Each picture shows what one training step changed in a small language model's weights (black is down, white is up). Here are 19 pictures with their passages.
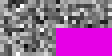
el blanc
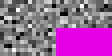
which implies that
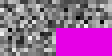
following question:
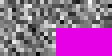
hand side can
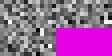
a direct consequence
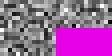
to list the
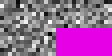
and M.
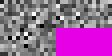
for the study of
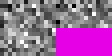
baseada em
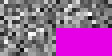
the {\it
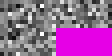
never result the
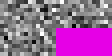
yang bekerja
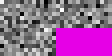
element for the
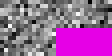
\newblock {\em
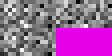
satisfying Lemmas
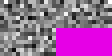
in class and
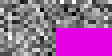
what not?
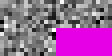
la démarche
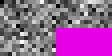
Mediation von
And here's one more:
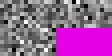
aby se v
